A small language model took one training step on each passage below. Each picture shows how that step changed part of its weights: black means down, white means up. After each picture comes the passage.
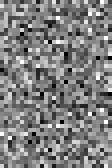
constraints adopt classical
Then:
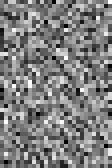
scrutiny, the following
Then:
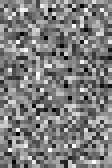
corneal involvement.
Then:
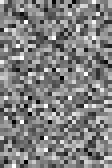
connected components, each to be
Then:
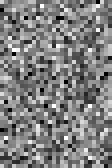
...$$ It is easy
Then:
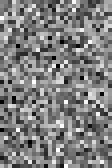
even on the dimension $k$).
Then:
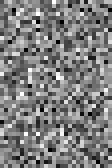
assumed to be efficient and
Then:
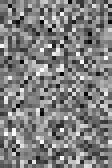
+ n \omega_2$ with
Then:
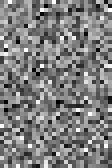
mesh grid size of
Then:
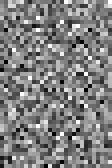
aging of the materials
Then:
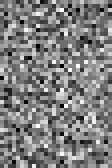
are identical to the cases $j
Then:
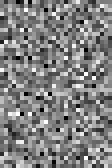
factor for design of the structure
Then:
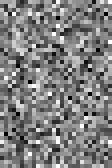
The following technical result shall be
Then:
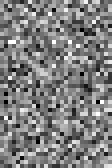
using their Mother Tongue
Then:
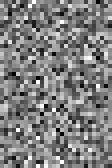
with the use of synthetic
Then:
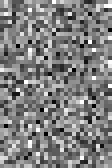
disjointness, the only
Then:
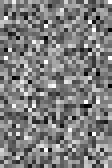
va innovatsion
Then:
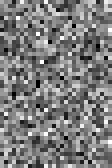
byproduct of the existence
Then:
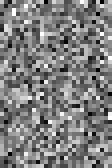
hypothesis*), the
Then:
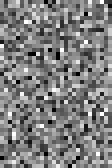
properties of the windings.
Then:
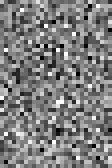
might bluntly
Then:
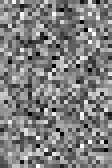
there are two ways to describe
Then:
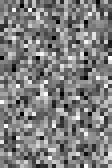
time average is given by the
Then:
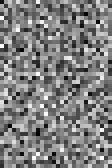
Ethics in the Age of
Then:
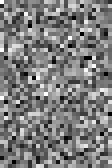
each tree (in June
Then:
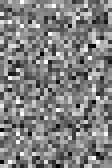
read \begin{align*}
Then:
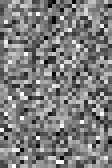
${\cal C}$, such that
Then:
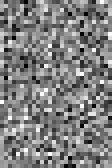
\in \Nset}$ converges
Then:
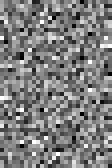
align them with global
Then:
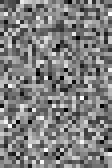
ERC team members
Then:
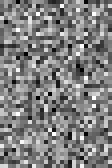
shorter but less
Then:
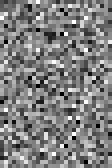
of parliamentary
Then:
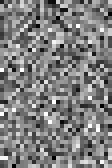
software with a
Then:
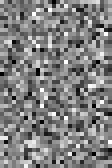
Wp PV array, the
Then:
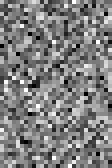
boundary of $A_{i}$
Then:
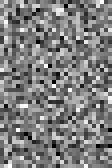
task to analyze
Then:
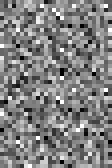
the feasibility and the
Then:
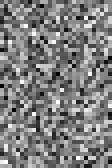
Economic and Social
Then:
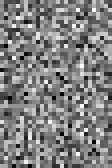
the most common presentation
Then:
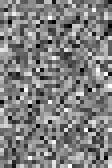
perturbed conormal
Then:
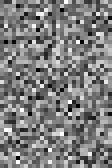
last term is smaller than
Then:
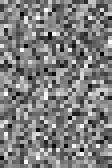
K-mean Clustering
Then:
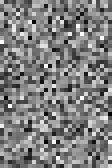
as yet as he is
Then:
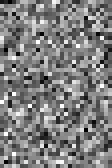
{\em Proof.} We begin
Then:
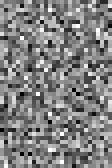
We also proposed a 2D
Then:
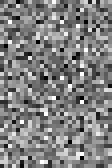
the heat storage
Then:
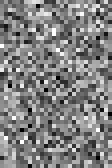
for chronically ill
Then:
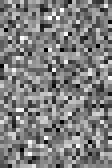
decomposed into two sets,
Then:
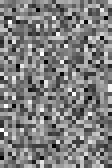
and channels in
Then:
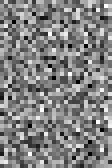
and listening types
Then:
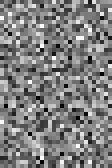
18 sextuples corresponding to
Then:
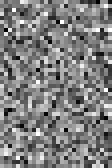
1 Water ethics:
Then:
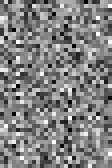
preference for
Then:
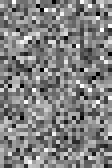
Leopold Flatto and
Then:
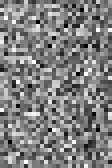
different from $1$, or with the
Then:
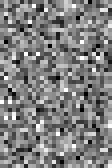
Co^{II} polymer
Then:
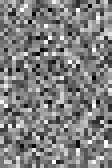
to express their gratitude to
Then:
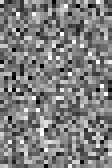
No Repeat
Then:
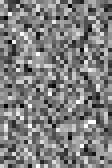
the field of control theory. In this
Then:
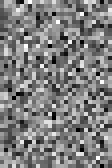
Traditional Knowledge
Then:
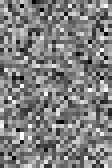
which are already in
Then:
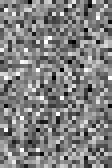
${\mathbb P}$-almost
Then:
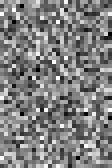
since its tangent bundle
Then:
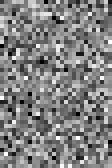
had showed changes when
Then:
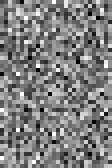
two methods to establish and
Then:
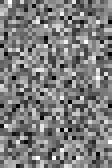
functions on $U(\infty)$).
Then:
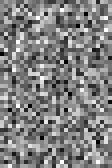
in the Sudanian and
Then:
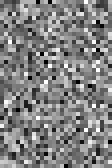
for \textit{Test
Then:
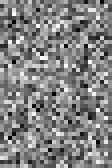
to the Krylov subspace
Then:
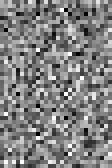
practical work and field trips in
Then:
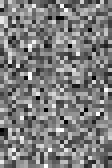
eliminates the possibility
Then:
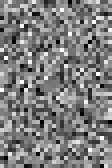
the laws adopted by
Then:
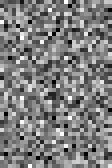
stems from concerns
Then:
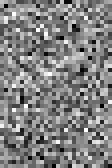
reliable outcomes (see
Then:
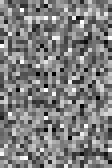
< \infty $ for all bounded
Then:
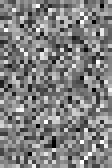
anterior knee
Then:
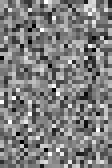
then $G$ has a
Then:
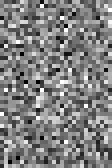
a few books and
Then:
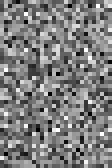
sensor hit, a
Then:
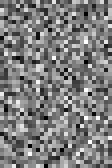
case complexity similar to those of
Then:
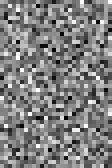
form is \begin{align*}
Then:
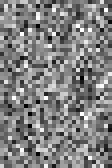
local web IoT control
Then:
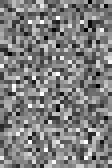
oral, written, and
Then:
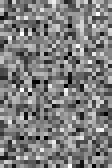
\vert \vert
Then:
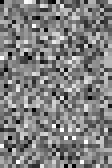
content $\mu$ and
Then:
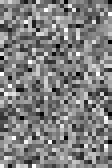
female parent of a
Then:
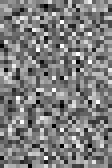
We extend separable integer
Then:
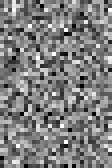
Reedy cofibration
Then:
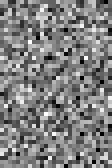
\cite{Zwart}, we
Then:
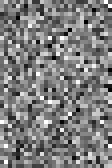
Gauss decomposition which
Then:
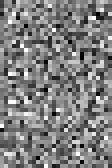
homomorphism \begin{equation}
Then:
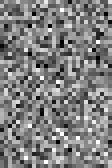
stages of single layers
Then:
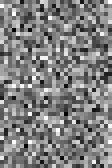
front-runner in
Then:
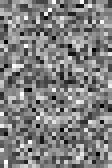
a simple (ordinary)
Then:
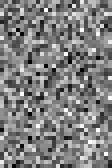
as multiple different pattern
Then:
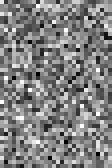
a linear system of ordinary
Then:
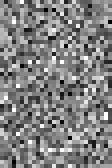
$s_2$ are given,
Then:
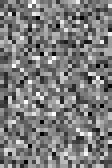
will apply Proposition 3.2 to
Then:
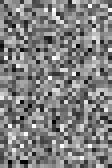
attempt is made to
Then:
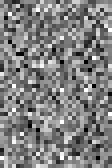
this technology in industrial
